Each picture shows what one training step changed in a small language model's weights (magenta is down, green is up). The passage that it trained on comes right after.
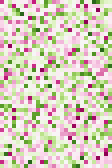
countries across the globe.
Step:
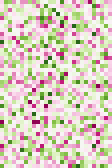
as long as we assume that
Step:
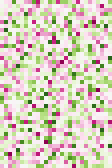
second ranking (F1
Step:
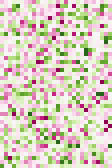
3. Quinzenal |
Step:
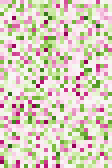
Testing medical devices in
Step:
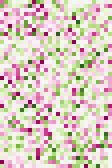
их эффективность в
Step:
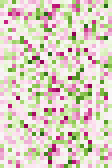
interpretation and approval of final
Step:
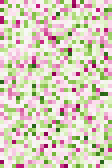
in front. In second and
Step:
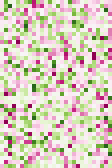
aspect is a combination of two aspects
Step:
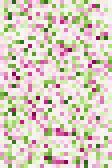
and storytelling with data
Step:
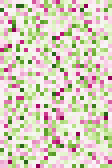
da COVID-19 no Brasil.
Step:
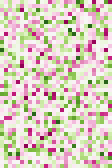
position occupied is adopted by
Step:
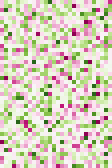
in incidence within and between countries
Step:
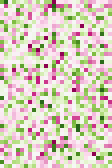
the criteria for the selection of the
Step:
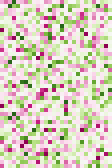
Kota Bandung.
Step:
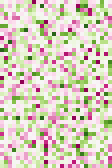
b. Calculated from
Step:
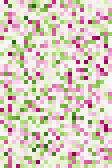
espera advirá para
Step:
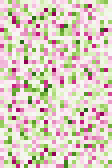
under these conditions as shown in the
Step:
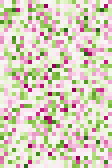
Iniquidades e Políticas
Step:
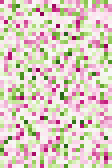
\leftarrow X \cap
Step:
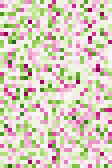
moeten zijn,
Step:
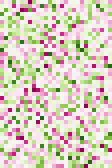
require dosage modifications since
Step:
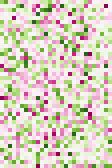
baseadas na confiança
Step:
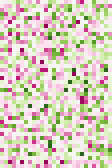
бу Инсон
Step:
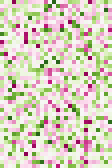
ser considerado na interpretação dos
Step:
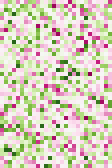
Caucasian man who
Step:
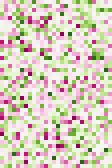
across all decile groups in
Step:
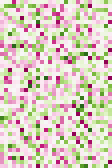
orqali amalga oshiriladi.
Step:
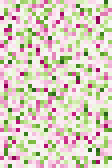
boshqarish uslubini
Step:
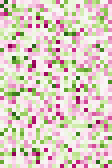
thus, reducing the amount of required
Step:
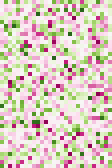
be assessed considering the amount of
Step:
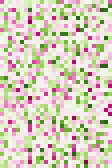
with and without DM. The study
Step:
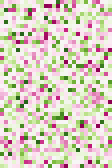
All authors agreed to be
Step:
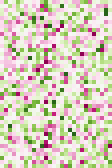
care were evaluated. Outcome
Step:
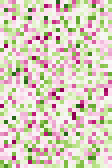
model created to reproduce a
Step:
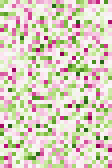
the phenomenon of redness,
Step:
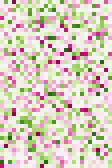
as a number of modern researchers of
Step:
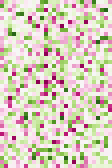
and its technologies, especially in rural
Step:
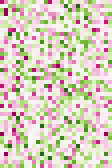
Hylkjunum var
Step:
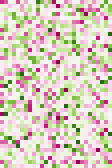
Figure 4. (a)
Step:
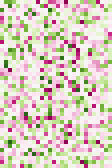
degradation tests demonstrated efficient
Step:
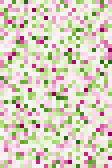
Connection between extremes
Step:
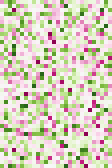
is not less than d . The
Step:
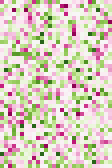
of Clinical Monitoring
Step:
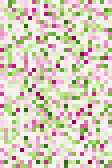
population finds out about these
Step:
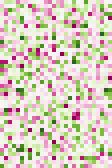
for the cosmetic
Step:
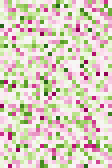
En dicho arreglo
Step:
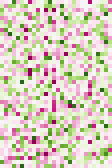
homeownership, commonly
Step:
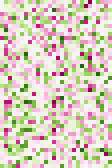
del daño, lo cual
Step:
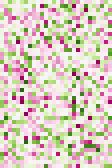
5 млн случаев
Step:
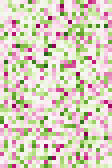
e compartilhamento de
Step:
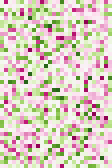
weiterführen 5
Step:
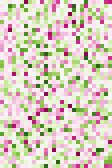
referentes à bioinformática
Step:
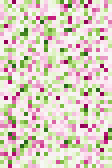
en el análisis técnico como
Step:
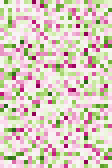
goals. The Framework designates
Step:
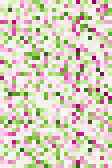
PA: Literature
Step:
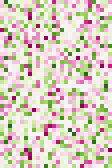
ship's thermal requirements were
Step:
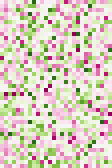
TMJ ankylosis
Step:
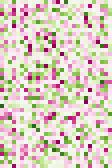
addition, the roll motion
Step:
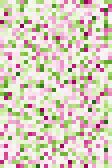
delas vivem em
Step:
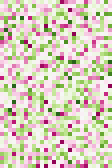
or pressure. According to the
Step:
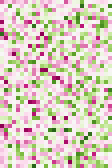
Indonesia’s banking industry.
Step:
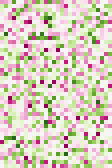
Collecting, Reporting
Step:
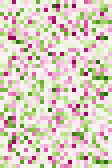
and DRBC and the total
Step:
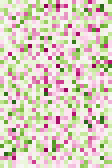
that further expansion of the
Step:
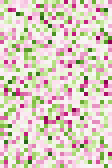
and first stock assessment studies on
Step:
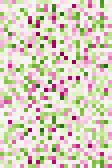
method and the motivation for the
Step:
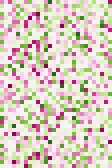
desyatina yerning
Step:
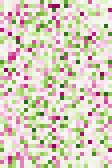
kutishi kerak;
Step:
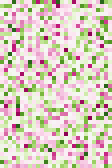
ijtimoiy-iqtisodiy tarixining
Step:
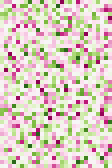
he seguido visitando las
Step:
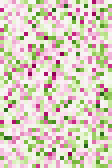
the indicator; it is however far
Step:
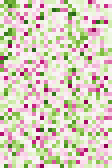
применение в задачах
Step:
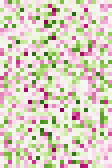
what He wills; for
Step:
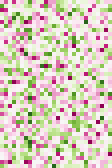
5 knowledge of Financial
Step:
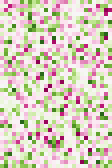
is statistically significant at the 5%
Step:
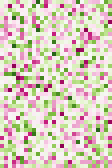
Chaque entrée,
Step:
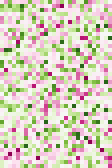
e residentes que possam
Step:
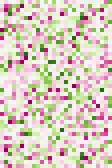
many features of KDD
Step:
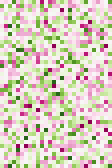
kan beschikken,
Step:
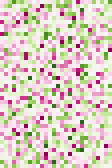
АҚШнинг ҳар
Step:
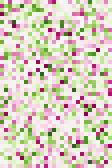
this species is replaced by
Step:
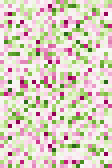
klinik belgilar
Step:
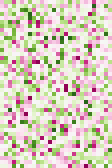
over a Roman house
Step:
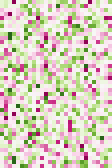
que a su vez están
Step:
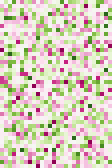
Introduction Since the sustainability development goals
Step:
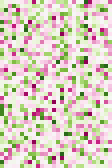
casi imposible, el
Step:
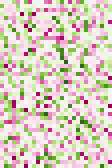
darsdagidan bir
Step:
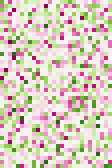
com campos de prática em
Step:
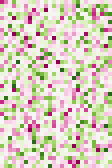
See Casebook and
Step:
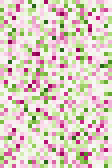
belgilaydi", – deb
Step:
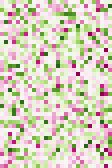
(three constant temperatures:
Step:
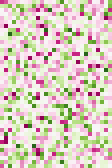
oqilona foydalanishdagi
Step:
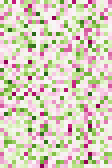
a result, we enter a feedback
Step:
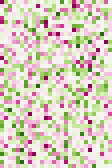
in many countries of the world
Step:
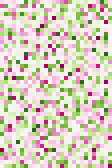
agree with this view,
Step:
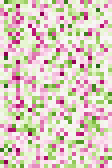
або горлюною,
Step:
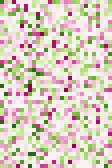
yang lebih stabil.
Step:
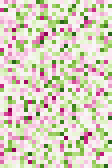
were not abandoned.
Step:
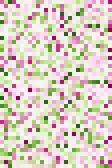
particular initial state we have chosen,
